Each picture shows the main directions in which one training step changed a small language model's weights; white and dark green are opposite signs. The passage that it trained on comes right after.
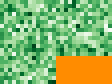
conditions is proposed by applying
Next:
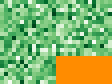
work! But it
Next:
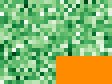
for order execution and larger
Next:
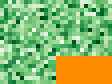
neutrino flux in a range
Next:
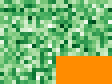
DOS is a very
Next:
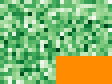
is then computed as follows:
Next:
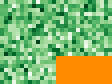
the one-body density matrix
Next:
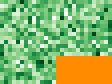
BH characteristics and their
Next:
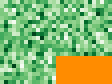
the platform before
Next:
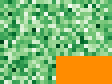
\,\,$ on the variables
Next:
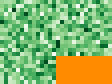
an Operator Product
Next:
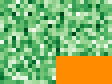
loss and error tolerances
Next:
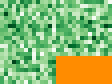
is the representative of
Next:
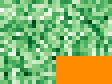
The model developed in this paper
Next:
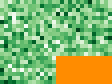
extremely strong bound on
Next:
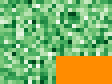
which depends only on the number
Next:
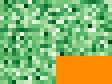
to LN, each from
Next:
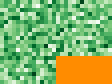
opinions expressed
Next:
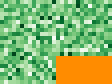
most commonly used approach in
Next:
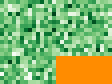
This approach can be applied
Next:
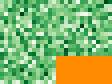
discretizations. As
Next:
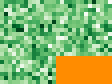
the theorem. It is
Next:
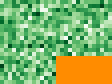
The center-of-mass
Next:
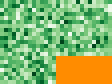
Knudsen cells
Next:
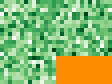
on the stellar radial velocity.
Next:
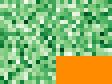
many optical diagnostic
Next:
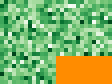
authors confirm that a strong magnetic
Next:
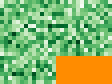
extrapolation of
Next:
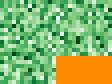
clear here. Not
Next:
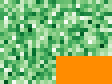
by Ran\c con
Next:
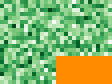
probability function, something
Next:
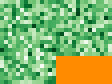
almost constant indicating that
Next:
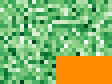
at half the rate than without
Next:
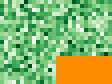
and 116 million
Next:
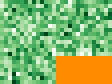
has accomplished
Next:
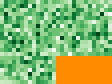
work. Here we have also
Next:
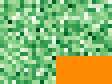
the entropy analysis, these
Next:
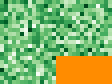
that these two spectra were obtained
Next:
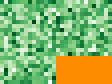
\end{equation} which
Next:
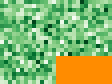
is only a minimum mass and
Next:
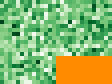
we perform the following three
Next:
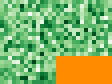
solution for the case of a
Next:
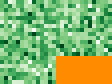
it is only the chiral
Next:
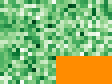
is the element selected by the
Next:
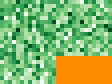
and exposes the observation
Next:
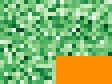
is over all 23 data
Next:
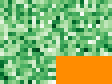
results show very clearly that
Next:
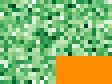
Let us focus our attention
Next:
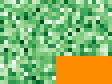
in modeling complex systems such
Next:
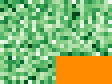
to find a unitary
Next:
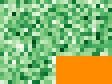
the build-up of
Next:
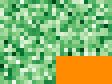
and Neptune
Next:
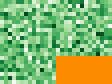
for the infinitesimal gauge
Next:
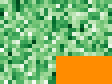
, Gemmel},
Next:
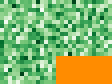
the photon energy, as shown
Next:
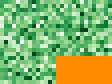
results and efficient optimization algorithms.
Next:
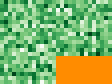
that the addition of a
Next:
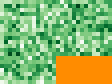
description quality may shift as the
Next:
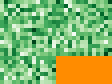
communicating the cost
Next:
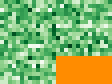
corresponds to identification of the
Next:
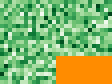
lines). The central peak density
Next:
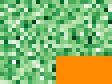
). The dotted
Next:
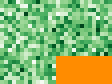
carries the main information.
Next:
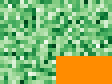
have performed many control experiments with
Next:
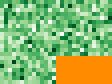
observed. A relatively constant
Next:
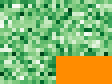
source is infinitely far
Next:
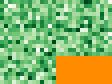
can behave like a
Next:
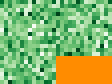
maximum intensity (bottom)
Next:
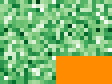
the excitation mode of frequency
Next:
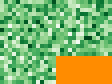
an important statistical improvement
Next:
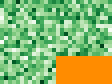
of a granular gas
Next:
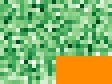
the law of variation of the
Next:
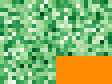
real-time capabilities for
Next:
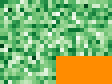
common general reporting features.
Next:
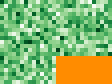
3. The stress values in
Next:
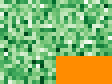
tube in the
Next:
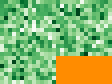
model. A second test
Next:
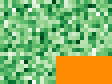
the formation of formamide
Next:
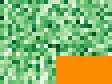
important example, which is the
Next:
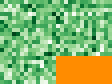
equations predict the acceleration
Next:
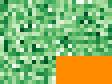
that the maps are so uniform
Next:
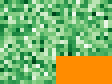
viability of quantum computing
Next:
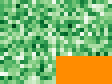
all candidate pairs,
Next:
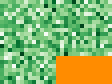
displacements per atom
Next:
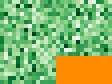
erase drain current
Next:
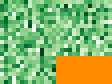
note that at this order,
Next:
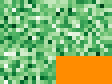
1$ provides a unique
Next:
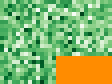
uses only the first
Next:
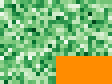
smallest, $v
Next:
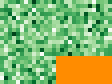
the given results are verified
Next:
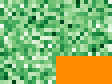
shadows indicating
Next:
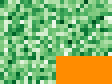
insights into the effects
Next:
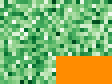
\BibitemOpen \bibfield
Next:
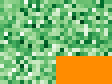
results. The first evidence
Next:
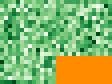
can potentially put models
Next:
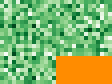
two attractors would present
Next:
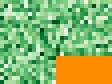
chosen a scenario in which the
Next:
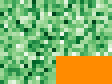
dipoles. The
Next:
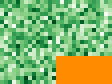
\cos \varphi_j
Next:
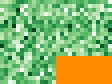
are modeled with {\sc
